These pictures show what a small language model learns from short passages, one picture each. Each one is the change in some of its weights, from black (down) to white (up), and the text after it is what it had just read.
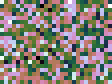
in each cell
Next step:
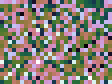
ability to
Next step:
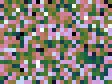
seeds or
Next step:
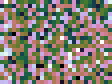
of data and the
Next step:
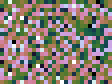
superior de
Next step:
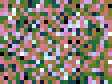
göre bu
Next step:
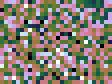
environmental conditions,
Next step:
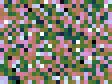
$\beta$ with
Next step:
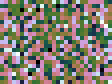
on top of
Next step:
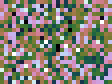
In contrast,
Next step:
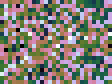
shown that the most
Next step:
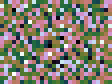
modular distance learning
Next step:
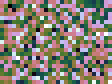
which include constraints
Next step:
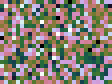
the Fourth
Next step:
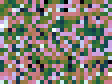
the positive and negative
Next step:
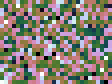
HI and
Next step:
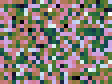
outputs the
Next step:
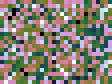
sides of the
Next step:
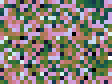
is computed on
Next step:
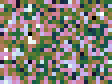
of Animals
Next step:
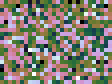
control group there is
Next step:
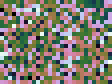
All of the
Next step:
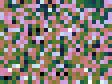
these investigated variables
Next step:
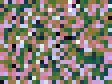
a thematic
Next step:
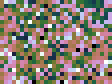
population, and a
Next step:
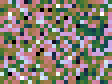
Russia with
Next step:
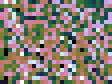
important representatives
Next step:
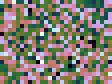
probability of the presence
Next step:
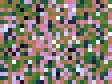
small hill of
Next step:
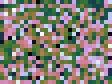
from the same
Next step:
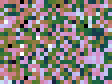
and get information or
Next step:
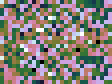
is 1D when
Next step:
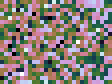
widely relevant
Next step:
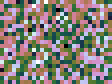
to move to
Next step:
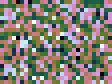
for known values of
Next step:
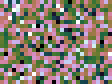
TeV &
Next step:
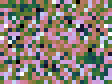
any interval of
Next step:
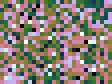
mechanisms, such
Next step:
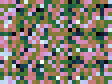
and that of
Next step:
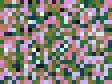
fields to a
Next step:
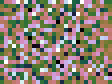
lattice obtained by
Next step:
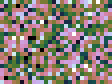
boundary where lives
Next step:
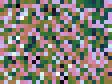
any further in the
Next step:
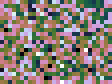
instability between
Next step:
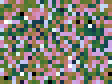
the learners.
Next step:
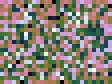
node being
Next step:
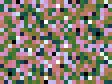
Nuclear power
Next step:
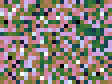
ciência das
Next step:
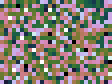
it can be used
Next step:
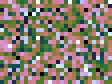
os consumidores
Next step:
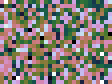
of trust in
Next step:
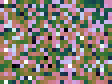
of age)
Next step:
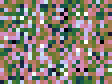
men het te
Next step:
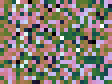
layer stream
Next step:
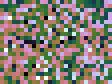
its distribution in general
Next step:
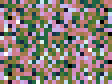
of electrons
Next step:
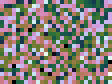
to be good
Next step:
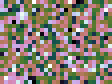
a magnetic field,
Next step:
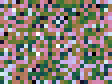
that took place
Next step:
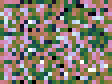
fields. In
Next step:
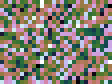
lobe of
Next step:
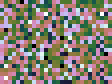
analysis and experiment are
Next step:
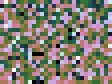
of the 8
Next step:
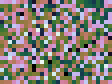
ability to use
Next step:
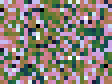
crucial role
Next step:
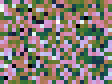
and establishes
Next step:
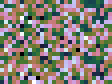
systems. The
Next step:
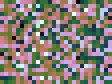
a well known
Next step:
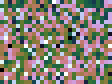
the model to have
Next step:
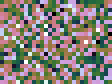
charge la
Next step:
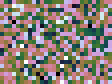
stochastic process
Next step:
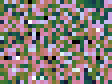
life cycle of
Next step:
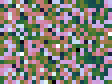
inicia con
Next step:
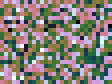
or other media like
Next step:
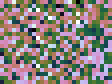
analysing our
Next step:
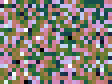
of travel
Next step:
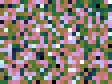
with the IAS
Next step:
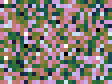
of refractive
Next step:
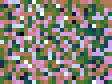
The private sector
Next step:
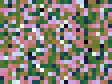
oblate and
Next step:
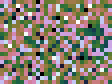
/ North
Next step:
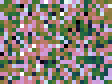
het licht
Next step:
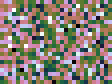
confiança no
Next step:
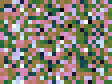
applications are
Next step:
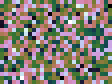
context holds
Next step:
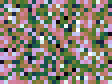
rejection of
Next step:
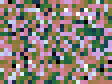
and managers
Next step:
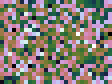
approach brings several
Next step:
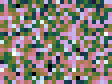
there are separate
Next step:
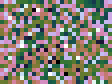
medium may be
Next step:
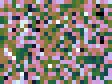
meetings and
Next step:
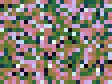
with their corresponding
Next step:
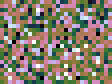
данные о
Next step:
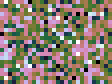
carrier of
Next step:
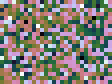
is up. If
